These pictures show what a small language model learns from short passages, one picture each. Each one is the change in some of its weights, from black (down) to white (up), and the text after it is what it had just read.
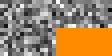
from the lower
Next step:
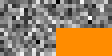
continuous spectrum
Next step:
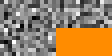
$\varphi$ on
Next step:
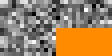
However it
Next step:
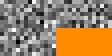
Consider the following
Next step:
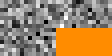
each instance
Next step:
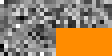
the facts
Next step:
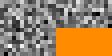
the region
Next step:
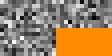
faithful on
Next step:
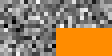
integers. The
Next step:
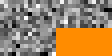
wide range
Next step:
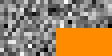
set of the
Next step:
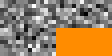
on $H$
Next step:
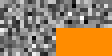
the identification
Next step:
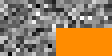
and estimating the
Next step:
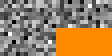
For example,
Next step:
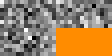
a short exact
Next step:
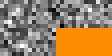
fill rate
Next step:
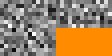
is empty.
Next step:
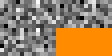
multiplicative functions
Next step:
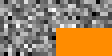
estimate holds for
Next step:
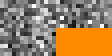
on $t$
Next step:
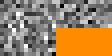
of a column
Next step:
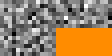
pointwise by at
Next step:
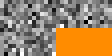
choices of
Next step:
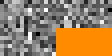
result now follows by
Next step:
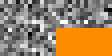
give a proof
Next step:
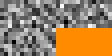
divisors for
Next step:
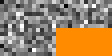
of $\Omega$
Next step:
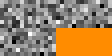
the {\bf
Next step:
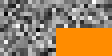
and thus isomorphic
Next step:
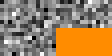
This is proved
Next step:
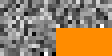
in error
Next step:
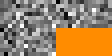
of integral equations with
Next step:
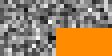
v$ is
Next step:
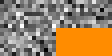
of the graph
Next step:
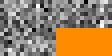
so that if
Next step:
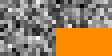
coefficients arise
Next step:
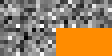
later he even
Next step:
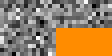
\eeq We
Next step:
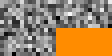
the choice of
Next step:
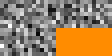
is the associated vector
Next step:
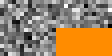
converting the
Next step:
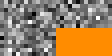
risk which
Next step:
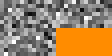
$ and $ b
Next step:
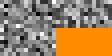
the oriented
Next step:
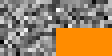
and basic
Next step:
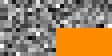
however, that
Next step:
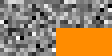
& x \in
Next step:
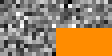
of this paper.
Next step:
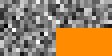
singularity and let
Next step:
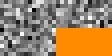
It is possible
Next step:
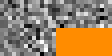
by the isomorphism
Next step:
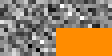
we obtain the following
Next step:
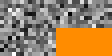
$m$ this
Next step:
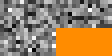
$X$ for
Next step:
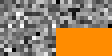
of leaves of
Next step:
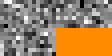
\setminus N \\
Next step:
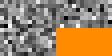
self mappings
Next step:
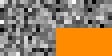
a smooth surface in
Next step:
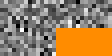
fact that for every
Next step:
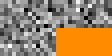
coordinate projections
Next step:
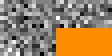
est un
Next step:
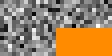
point $i$.
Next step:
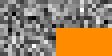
t$ for the
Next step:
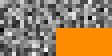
the definition of zero
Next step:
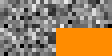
open subset of
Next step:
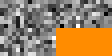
us note that
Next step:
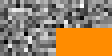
then \[
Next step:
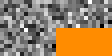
with minimal
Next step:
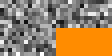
are displayed
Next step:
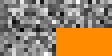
order $\gamma$
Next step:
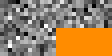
= \langle
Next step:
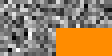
represented by the
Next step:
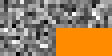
$\Lambda$ and
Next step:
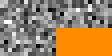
found in
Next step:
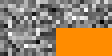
point and the
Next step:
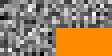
Define the
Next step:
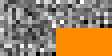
}} The second
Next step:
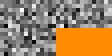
subgroups is
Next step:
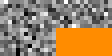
ball. Therefore
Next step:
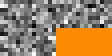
observed on the
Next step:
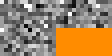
safe for
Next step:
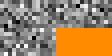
equations is given in
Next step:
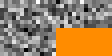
singular at any
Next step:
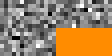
$\delta$ is
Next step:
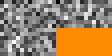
those previous
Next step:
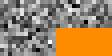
field which is
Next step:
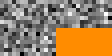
we see that the
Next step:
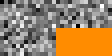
inversion of
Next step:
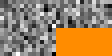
its critical
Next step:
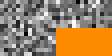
in Propositions
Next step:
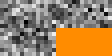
respectively, show that
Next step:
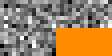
Let $X
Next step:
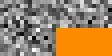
what is
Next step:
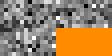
that $C$
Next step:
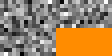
such that the following
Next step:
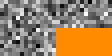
non zero rational
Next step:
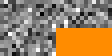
graph obtained from
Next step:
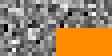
then each side
